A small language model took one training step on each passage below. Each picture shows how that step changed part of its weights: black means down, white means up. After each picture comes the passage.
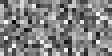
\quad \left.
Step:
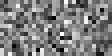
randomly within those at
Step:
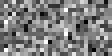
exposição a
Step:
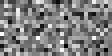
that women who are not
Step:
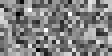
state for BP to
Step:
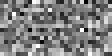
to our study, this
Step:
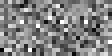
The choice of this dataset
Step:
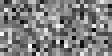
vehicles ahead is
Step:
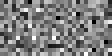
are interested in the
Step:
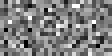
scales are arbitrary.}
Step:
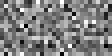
of using social media,
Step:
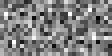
found to have potent
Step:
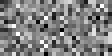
row 4 of table
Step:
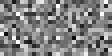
tufayli ham
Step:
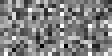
as informative signals rather
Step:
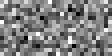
de externe
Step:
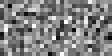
amalga oshirish,
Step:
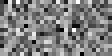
the entries of the
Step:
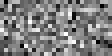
correspond to increasing factors
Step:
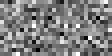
which expands the effective
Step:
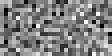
There is a value
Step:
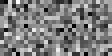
the requirements that one
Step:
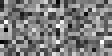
social, responsable y
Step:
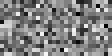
pode contribuir
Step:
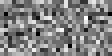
integration. This paper
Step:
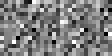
in each DOM
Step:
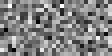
market at the moment for
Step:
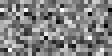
shu sababli
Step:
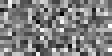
complex task environment.
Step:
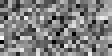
Dataset &
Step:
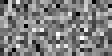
the ability of ES
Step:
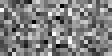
(b) linking
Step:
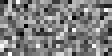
the GMMS as
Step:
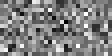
to introduce the community to
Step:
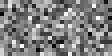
susceptibility to
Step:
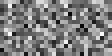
improving students'
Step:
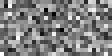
integrated directly to obtain the
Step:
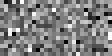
different propagation vectors
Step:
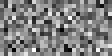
calculated using the standard
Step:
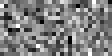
China (no.
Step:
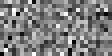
bir-biri bilan
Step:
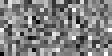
plasma wavelength.
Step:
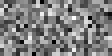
strength of ZAC by
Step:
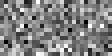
of CSU. In
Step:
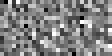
the residuals,
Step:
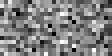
la faptul că
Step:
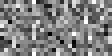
multiplied by appropriate constant
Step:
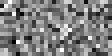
do Sujeito
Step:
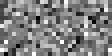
elementos de la
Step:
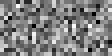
bond by β
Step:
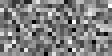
(CTS) is
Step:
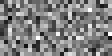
according to two different
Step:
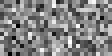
for 1 ns to
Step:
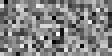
wavefunctions and
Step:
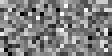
care constituie fapte
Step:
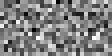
that is not a
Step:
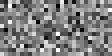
stronger wave, the
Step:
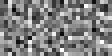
reflect the background
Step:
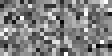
be used once a
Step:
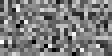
that, frame's
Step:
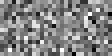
events. The difference in
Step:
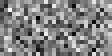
boosts student
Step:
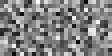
2% of its mean
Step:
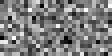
on merging into one
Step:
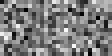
século XX
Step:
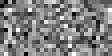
the kinematical
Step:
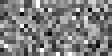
conditions of weak measurements,
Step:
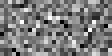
The results suggest that relative
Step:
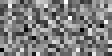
improper patient
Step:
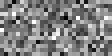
children: a
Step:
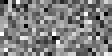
the network into two
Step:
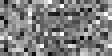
be $\propto J
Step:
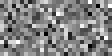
plays a great role
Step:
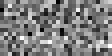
example one of the
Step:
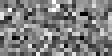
été établi
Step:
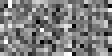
effective with functions built
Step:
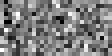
few cases (hence
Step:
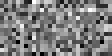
in direction normal to the
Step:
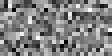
distributed according to a
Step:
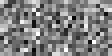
va saqlash
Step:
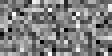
to emphasize that none
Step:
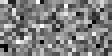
optimized Mach number
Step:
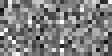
dilakukan secara
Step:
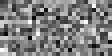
also constructed the energy
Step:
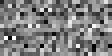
study In order to
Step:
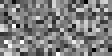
was enjoying
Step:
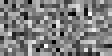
interactions are generated by
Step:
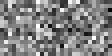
Professor Permanente
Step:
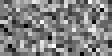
positive aspects of the
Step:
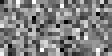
from the table 1,
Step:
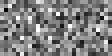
performance of SME's
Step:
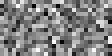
в целом как
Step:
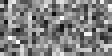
estimate the contamination
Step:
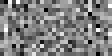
the highest accuracy, its
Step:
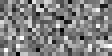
does not explain the difference
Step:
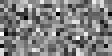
Hungariae inde
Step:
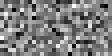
shown that both GO
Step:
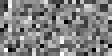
establish the number of
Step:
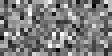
be some robust results when
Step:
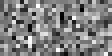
им биде
